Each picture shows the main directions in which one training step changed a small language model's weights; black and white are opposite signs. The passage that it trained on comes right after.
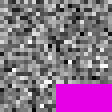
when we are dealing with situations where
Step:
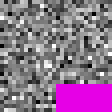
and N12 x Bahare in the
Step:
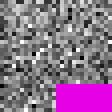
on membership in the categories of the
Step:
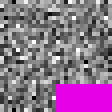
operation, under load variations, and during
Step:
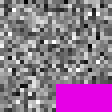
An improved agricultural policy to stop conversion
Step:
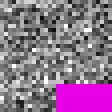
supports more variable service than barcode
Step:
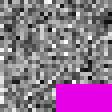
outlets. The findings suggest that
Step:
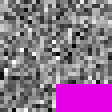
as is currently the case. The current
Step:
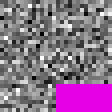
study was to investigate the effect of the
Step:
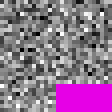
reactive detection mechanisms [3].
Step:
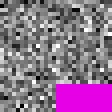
molecule. This would also bring the
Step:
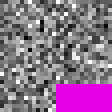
emission-line lags and line
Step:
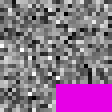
evaluation criterion commonly employed in classification
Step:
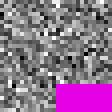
fire or into nearby vegetation
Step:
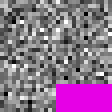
barrier towards the connection with other
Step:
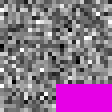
**health institutions** (the
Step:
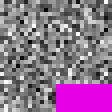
This population can be initially randomly generated
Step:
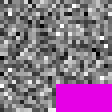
design. Primary data was collected using
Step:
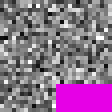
parameters under each area selected for the study were
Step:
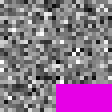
therapy. This may have been due to previous
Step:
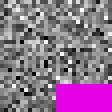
it is still important to provide equal opportunities
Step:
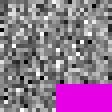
Verification of differential mode
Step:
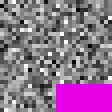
may like tastes that she did not
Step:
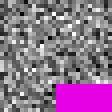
climate zones, soils and
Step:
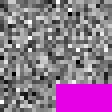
made by adding a short fiber mat to
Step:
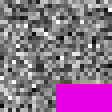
the anti-corruption agencies
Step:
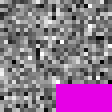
5.1. Feature selection The first
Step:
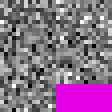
any blocks of plaintext to
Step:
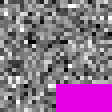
Fat Carbohydrate
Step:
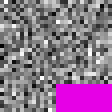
must be designed in such a way that every
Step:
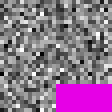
braked and shankh is
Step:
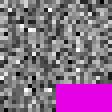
10% is in form of CHP
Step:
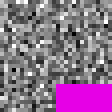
Typical challenges encountered in
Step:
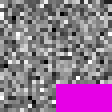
lift stupendous weight have been
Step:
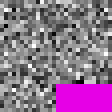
case, the DDs had the characteristics
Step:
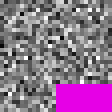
operational capacity of the banks, towards
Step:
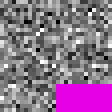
associated with superintelligent AI. If
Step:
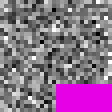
of RF (eg, $\leq
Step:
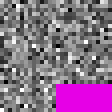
of rectangular patches which is
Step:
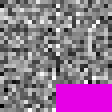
experiences. The factors in this study are
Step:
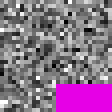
stakeholders. 6 Effectiveness of
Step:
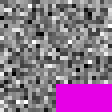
study and compare the clinical,
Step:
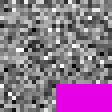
of them applied interoperability in metadata
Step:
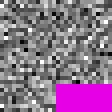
has become a focus of interest in recent years
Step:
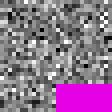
at semi-quantitative monitoring
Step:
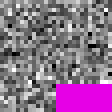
materials. Moreover, MOFs offer
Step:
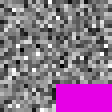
him, various degrees of utilization
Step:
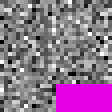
study also explored the impact of age,
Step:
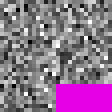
3D echo was taken by
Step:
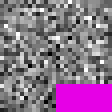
potential electrolysis, green
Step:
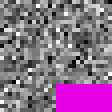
hearing aid application decisions based on
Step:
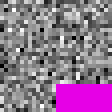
of another thread then the old thread
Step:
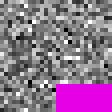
biofuel to meet the growing
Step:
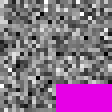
or getting colds.
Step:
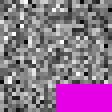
of external debt, debt
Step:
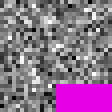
divided into two categories one serves as
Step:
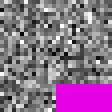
It is equally evident that,
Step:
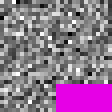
containing the input specification document to be
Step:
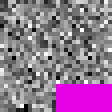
in the different gene regions but also the
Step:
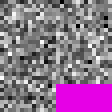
to filter the liquid phase into the
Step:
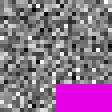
strategies in machine learning Winda
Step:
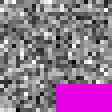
Alenezi et al. 2013;
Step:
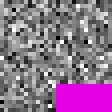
durub donumu
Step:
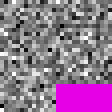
words, the same does not happen when
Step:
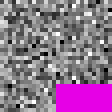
because of easy availability.
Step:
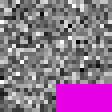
a great number of islands
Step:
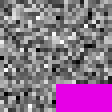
to motivate students to study.
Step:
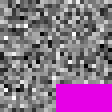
the call for the use of complex
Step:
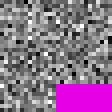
[6]. All the values within
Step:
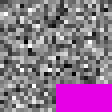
and I. S. Hwang,
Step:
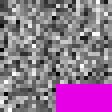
in the struggle, with
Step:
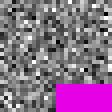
Amer. Chem. Soc.*,
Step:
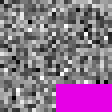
suppression of phagolysosome
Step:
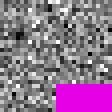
Integrated by ICE"
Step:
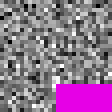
pitch variation (small
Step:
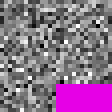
The consideration of these concepts during the design
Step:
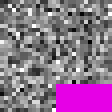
A. Mol, G.
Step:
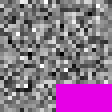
varieties of tomato were
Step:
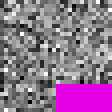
of the external forces though the latter
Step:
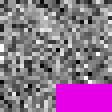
ramp function. A new process is
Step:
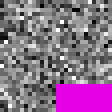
pediatric unit at selected
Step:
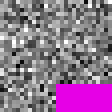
and competence. Behavioral dimension
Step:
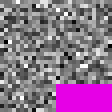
prompting and augmented
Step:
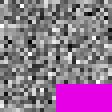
ischemic heart disease, or
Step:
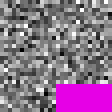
the whole aggregate and the monitored
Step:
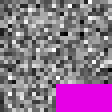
Bilayered Tablets Containing
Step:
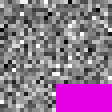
variability in their tolerance to water
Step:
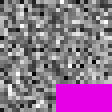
2.Lot more training algorithm can be
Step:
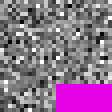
Dissemination and Communication
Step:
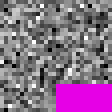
to 65, and we had to maintain
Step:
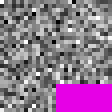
translation introduces more complexities because the
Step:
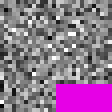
metacognitive online reading strategies,
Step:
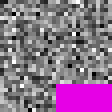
people or communities over time or generations.
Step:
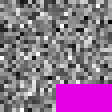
into *context representations*
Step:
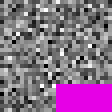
The interview with the women artists
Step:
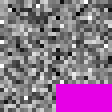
Habitat Directive,
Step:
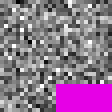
path loss, and multipath
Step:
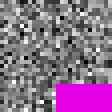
into the tangible benefits in the
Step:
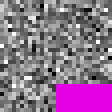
and Japan. (The European
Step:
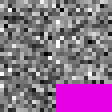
pre-stall region slowly and
